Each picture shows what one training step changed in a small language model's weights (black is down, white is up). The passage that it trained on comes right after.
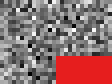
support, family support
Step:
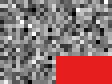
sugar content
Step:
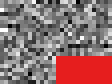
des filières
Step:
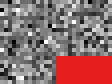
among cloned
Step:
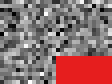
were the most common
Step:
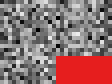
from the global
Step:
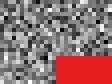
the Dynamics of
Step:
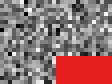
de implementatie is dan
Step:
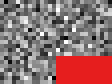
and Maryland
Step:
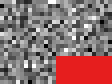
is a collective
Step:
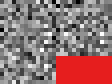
alarmante chez
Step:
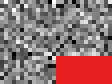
main water supply
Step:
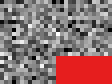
In the aftermath of the
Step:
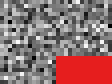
Annotation. In
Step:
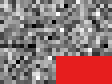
NUT digital
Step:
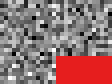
instrumento consta
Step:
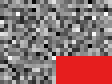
is happiness so
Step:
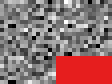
are presented to show
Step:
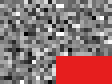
results for various input
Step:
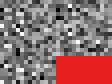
Sistem Informasi
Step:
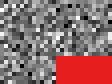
olarak 30
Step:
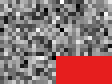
future requirements of
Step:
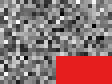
displayed on the
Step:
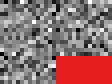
heavy resins.
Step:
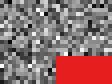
a major risk
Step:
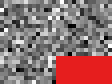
researchers must seek
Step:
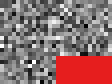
oxides or
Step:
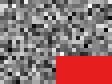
visual impairment
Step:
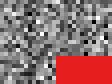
and belief in
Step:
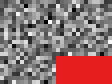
ALL em um
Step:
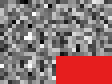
of the law on
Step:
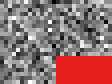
from the strain
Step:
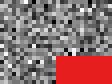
companies either
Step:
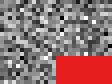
of the picture
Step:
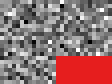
of quantum states
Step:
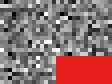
Assonans unli
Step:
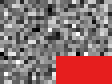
if the oxygen
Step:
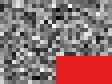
la Información 1
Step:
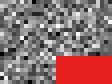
crystallised from
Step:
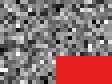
track vertical and
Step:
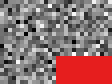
This is the expected number
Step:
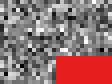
ato. No
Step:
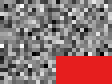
time t and x_i
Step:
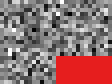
oriented towards
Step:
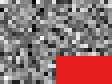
integrating it into an
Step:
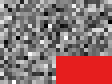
no - URL /
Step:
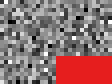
Conservation' research
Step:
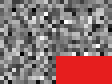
schools is the
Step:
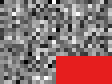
training resulted in
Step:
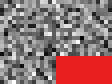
технічні та
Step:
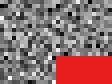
the stiffness
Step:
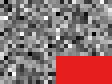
talab qiladi.
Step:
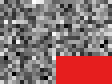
kredita na
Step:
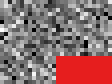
yield trials under
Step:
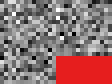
have deduced two
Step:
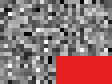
in grassland.
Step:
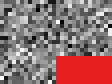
para desarrollar
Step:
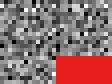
the expansion of the
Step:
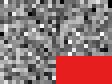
Treated Control
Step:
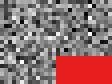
tens to few
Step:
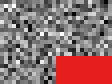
and new ones are
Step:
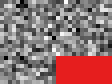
Sea (the
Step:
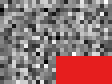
билан бир
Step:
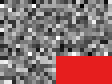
for feature extraction
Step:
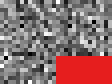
safety culture
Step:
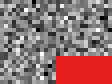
"Management of
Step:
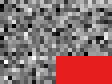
бъдат сред
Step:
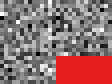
as wrong and
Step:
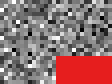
is turned on,
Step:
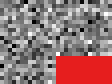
The acceptance
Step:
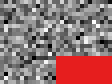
level of uric
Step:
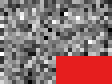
el análisis
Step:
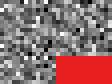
da matéria
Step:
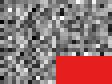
delay due to the
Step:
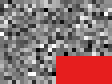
в свою
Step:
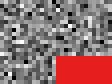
In this regard, the
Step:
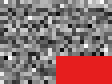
групп. –
